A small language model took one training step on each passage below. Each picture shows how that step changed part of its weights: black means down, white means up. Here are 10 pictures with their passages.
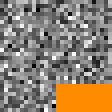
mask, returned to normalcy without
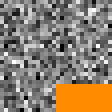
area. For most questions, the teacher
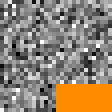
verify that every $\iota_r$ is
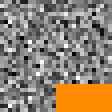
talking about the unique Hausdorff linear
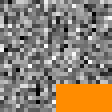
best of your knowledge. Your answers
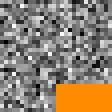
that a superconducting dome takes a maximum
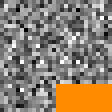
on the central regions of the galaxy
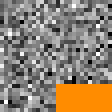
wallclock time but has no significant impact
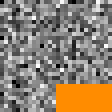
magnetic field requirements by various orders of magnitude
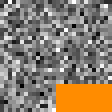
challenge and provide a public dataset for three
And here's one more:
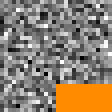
but a strong positive dependence between the first dimensions
